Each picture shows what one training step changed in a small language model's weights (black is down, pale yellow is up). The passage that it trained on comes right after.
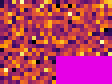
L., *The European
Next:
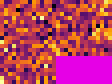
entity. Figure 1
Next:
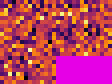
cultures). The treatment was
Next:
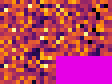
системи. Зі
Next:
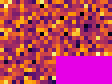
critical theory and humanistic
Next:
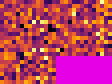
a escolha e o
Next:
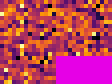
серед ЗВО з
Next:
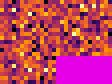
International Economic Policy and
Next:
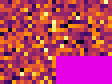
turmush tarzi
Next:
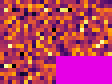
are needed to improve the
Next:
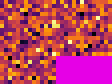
to the further study of
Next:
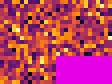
va endogen omillarning
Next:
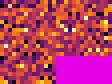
trabajador*, en:
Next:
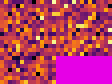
ilmiy tadqiqotlar olib
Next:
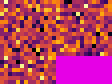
Шеремет [10]
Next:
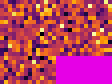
как с главных и
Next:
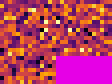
encourage bacterial
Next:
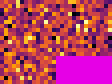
is a substantial cash
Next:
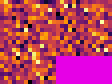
is evidence to suggest that many
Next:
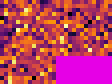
applications by evaluating diversity parameters
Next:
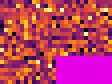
programming model was compared with
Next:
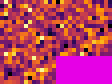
methods have been proposed for
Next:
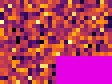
the draft of a
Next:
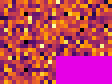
to connectomics,
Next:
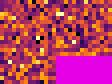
traz no seu bojo
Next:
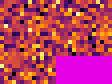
e estímulo à
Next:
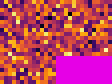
reference, into which other
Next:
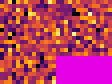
Common Terminology
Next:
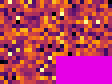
hacia la digitalización
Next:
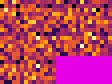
qo‘llashni tashkil
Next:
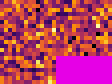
Morphology within and between
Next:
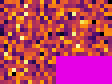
consolidar uma forma
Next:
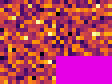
Nter enters the
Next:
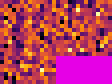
la expresividad
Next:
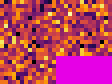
which a human lived,
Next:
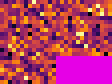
*Advanced modern
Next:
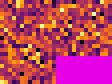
Barriers and opportunities.
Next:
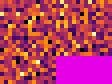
results are presented as mean
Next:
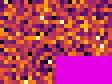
then collected, filtered
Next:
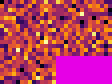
object that describes the
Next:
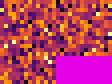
Financial control of
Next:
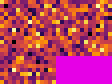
a result of fraud,
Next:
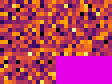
in Figure 4. The following
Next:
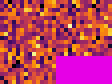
Information System. This HIS
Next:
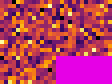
we establish the following model:
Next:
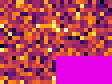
mm and widths of
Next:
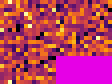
menor frequência foi o
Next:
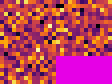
їх досягнення.
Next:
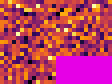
and nuts (raw
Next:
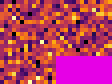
3. To determine the
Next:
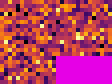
transcends disciplinary
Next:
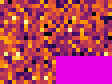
jardim, que apenas
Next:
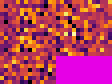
Steinmeier, is
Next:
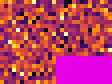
rehabilitation of the
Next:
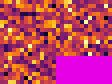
and test their activity as an
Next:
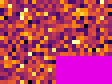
happened before in
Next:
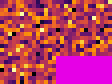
analysis of the cyclic behavior
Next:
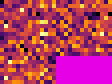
de compatibilidad,
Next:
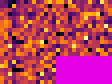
disposición del alimento va
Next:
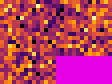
constant (*J*) in
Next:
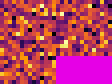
*The Law and its
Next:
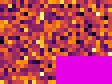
literature also points to the need
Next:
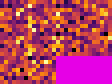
мирного часу
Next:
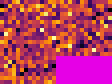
all the canonical
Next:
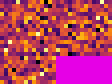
Activities to promote
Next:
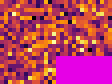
In each item of the
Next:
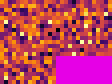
maqolada O'zbekiston
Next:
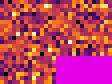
of God' which is
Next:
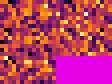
sustained organic matter
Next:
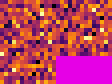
And finally any of the
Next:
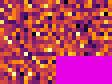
the environment, while relatively few
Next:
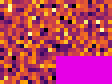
laminates show multiple
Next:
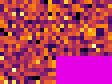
plante au sein des
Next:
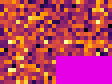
chiqilishi va amaliyotga
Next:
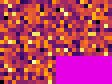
algorithm is also difficult to achieve
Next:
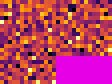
findings of this study are available
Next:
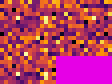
metafora hisoblanadi.
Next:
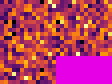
Title The sustainability
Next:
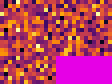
event** Appendix II
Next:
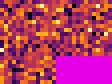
de interes al politic
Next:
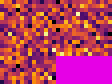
list for NCF
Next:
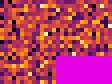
God the Holy
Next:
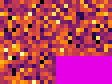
the quality of class room
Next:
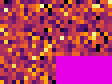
von Eltern im Sinne
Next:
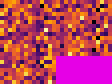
कर सकते
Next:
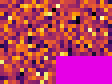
people communicate, do
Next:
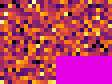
secondary objective was to correlate
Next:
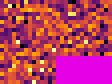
was no significant relationship between an
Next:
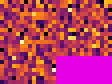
retorika digunakan
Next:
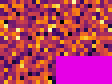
index, resistivity
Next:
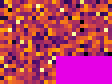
design was utilized in this
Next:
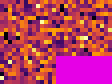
the glovebox
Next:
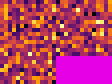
de comportements que
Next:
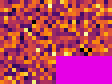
utilizes the values of A
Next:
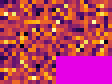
the multidimensional structure
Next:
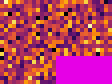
PICU between 6 -
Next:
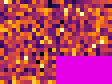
important to explain for everyone
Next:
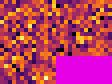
actualizada, la
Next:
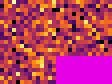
Euler, J.
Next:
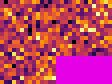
В, Мирон
